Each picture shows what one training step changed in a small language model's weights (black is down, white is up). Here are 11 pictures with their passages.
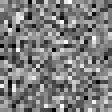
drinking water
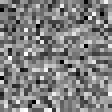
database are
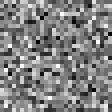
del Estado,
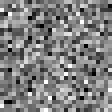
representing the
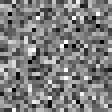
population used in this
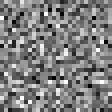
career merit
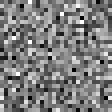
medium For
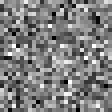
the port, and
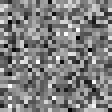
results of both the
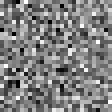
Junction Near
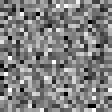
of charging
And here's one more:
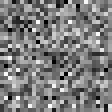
a multitude
